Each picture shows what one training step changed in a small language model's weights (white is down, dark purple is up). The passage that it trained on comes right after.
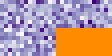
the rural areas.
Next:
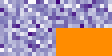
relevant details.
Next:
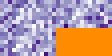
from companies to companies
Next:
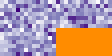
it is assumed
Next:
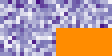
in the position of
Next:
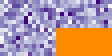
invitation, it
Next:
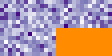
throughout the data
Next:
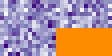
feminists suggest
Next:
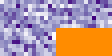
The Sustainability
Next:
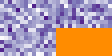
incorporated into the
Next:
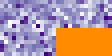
followed by severe
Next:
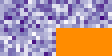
presented in the
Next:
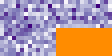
The aim of the
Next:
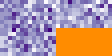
publication of any
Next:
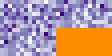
alternative for representing
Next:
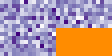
studies. This will
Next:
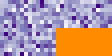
a plastic
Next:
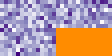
that AI is not
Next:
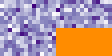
missed opportunities
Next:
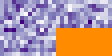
also keep special
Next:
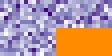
– such as
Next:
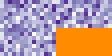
of the visualisation
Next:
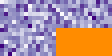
The samples were taken
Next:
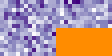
dry ashing
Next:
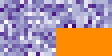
model shows good
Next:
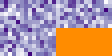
hoped that
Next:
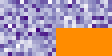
this plant in traditional
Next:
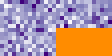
the fate and
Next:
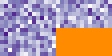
human resource management of
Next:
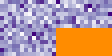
the conceptual model
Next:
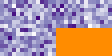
thickness significantly
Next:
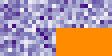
residing in the
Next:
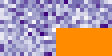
with a presentation
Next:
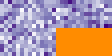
from the vertical
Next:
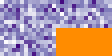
changes was analyzed
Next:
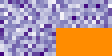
to type I
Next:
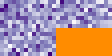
peak of 19 individuals
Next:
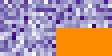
dataset obtained from the
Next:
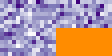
in industrial
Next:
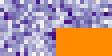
there is no
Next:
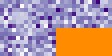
HIV patients.
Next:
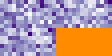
a positive correlation between
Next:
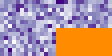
is used to treat
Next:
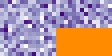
longer stems
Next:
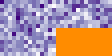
and weighed
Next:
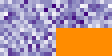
self- concept are
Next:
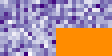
been found that
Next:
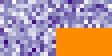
proven particularly
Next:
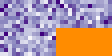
relation between workers
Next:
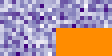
Our company has
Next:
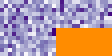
information channel
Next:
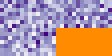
over time for both
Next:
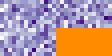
almost as large as
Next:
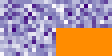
political theory of
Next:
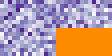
and changing its
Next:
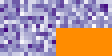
studies have focused
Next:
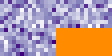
from previous work
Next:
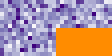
be registered
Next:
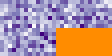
above quotations
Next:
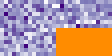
dynamic model of
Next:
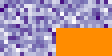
mortality increases
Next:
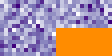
University and meets
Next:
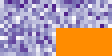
of the state
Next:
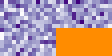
are nothing but
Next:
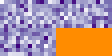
the patients achieved clinical
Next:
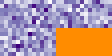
a identification key
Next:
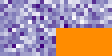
scientific data management and
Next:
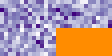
Va :
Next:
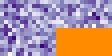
provides is correct
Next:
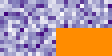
us to recognize
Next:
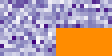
to them. This
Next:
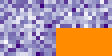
with acidosis,
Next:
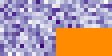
number of ethical
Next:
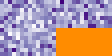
from a large group
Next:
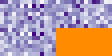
the Medieval
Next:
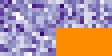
immunized with
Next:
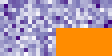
its security with
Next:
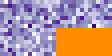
indicated by its
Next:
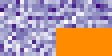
groups in the
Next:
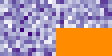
we realize that
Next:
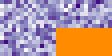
that at the current
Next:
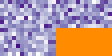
to predict which
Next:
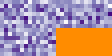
methodological framework,
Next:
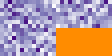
location of the
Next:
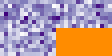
especially in the great
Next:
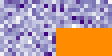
of techniques that allow
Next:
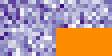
provide accurate temperature
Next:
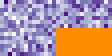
this group were mentioned
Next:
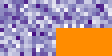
utilized as
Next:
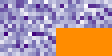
designated institutions in
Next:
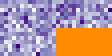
increases tensile
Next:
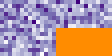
designed to support
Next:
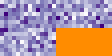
These include the
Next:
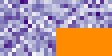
flexible and
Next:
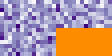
stakeholders: -
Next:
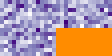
in indicators is
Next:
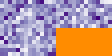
and mental
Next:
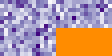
to end users in
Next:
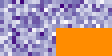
functionality. When
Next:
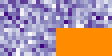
provide a suitable infrastructure
